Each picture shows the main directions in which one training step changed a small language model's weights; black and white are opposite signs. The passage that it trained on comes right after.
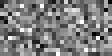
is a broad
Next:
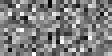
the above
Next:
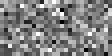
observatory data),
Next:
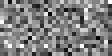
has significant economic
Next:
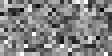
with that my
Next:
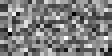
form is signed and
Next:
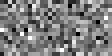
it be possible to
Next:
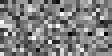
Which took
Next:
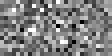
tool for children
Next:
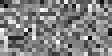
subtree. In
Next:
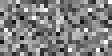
par la loi
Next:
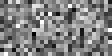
performed without
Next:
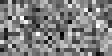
stronger with a
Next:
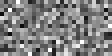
speech and
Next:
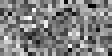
of competitive
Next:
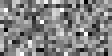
идет о
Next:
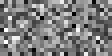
extracted information from
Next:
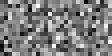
where $N =
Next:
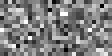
is not only related
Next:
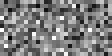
funciones. A
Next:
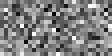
structure, so that
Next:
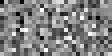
of vaccination
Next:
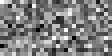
to participation and
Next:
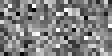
in the spectral
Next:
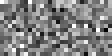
Dada esta
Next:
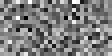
coloca como
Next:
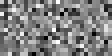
reduced number of
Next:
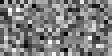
effects. The
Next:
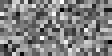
milliy bosh
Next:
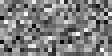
frequency and
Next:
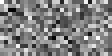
in the school year
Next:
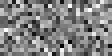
é criado o
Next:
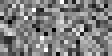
personal interests
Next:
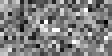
ein Modell des
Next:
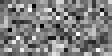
the inclusion and
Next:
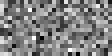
remaining effects
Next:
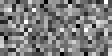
e mette in
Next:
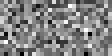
had 9 in group I
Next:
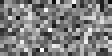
ma nella
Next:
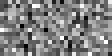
for approximately
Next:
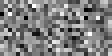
spectral data of
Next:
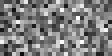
moment of this
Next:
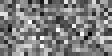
main feature of
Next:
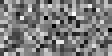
Today, in
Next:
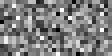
topish va
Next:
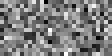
about chances and
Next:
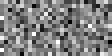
the LCR has
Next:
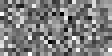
the equipment and
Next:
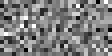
kili ile
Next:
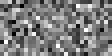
de ITU
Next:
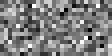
outcomes to
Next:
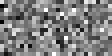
ice conditions.
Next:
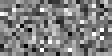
to perform a complete
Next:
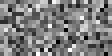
undermines their
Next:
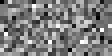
not reported in this
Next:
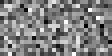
majority of
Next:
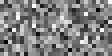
date of this
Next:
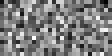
No Limited
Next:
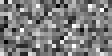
material 1) Figure
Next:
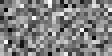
referências -
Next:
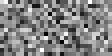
its importance in
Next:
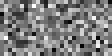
de otra
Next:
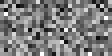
*Journal of
